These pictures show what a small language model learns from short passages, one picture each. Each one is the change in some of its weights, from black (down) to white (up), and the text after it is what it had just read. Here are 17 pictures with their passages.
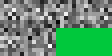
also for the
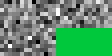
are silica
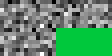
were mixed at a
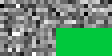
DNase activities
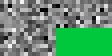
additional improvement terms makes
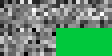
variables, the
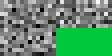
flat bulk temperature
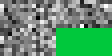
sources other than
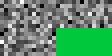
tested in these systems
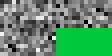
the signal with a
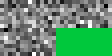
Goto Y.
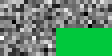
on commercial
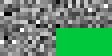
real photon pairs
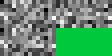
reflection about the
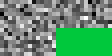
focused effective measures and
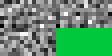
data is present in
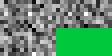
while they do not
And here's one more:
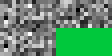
colleges in
